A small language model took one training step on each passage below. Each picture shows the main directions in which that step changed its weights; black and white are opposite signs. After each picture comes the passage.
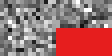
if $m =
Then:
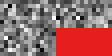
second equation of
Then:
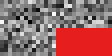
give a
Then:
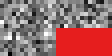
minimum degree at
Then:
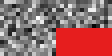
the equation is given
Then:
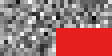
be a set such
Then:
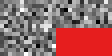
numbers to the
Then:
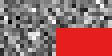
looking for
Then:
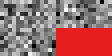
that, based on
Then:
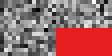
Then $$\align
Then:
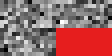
of $D$
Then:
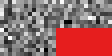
& Minimal
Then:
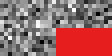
integer $n$
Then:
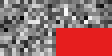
the smooth locus
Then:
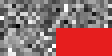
and only if
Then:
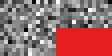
Let us denote by
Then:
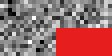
the triple
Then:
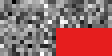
question we
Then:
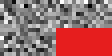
however, that
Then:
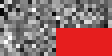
and later
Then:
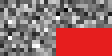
The values of
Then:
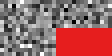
theorem under sublinear
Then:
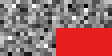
problems are the
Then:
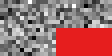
a result, the
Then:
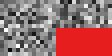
and assume the result
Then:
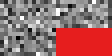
us now describe
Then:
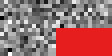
for his
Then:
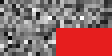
an auto
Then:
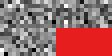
atoms in
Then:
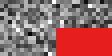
then $\phi$
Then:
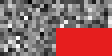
produces a
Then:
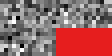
\\ m \equiv
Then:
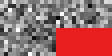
is a member
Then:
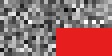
the second extension
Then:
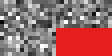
of errors
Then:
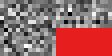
and errors from
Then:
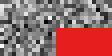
is an algorithmic
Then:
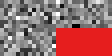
functions. Next
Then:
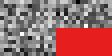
that the mapping
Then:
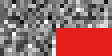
numbers correspond to
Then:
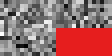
the two-dimensional
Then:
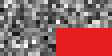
increasing}, if
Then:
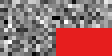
a cycle
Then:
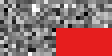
get, for
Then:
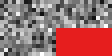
$B$ of
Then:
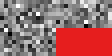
be a constant function
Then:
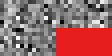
optimization methods in
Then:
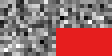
step in
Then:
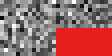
for any two
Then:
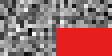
we have $\mathcal
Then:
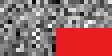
Let us assume that
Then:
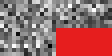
geometric and
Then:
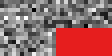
positive there. Therefore
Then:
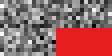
$X$ be
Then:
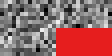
corollary. In
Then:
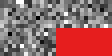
= L$ in
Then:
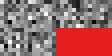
applications in
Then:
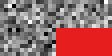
one must only consider
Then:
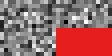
with $\omega$.
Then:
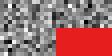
metric has positive
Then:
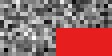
the algebra level and
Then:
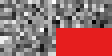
independent vertex set
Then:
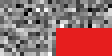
needed and
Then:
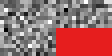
when the following definition
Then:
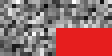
$$ then after
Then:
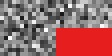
a sequence of
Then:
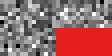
of four
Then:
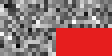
shown to be
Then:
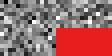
\item {\bf
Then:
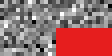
leaves of
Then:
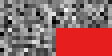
known representations
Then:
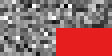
Theorem, we can
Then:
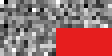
T).$$ Since
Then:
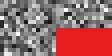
is the choice
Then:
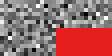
\in {\mathcal
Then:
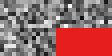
it can be
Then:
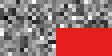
functions having
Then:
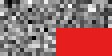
particular, the
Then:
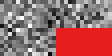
a sharp
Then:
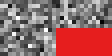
equation maps
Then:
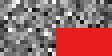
the integrability
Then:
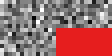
equals \[
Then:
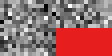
a feature of
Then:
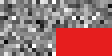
control gains
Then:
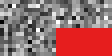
fixed point theorem
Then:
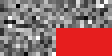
\rangle \geq
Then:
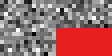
$\alpha$ of
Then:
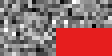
University and
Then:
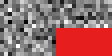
items in
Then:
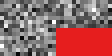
for the wave and
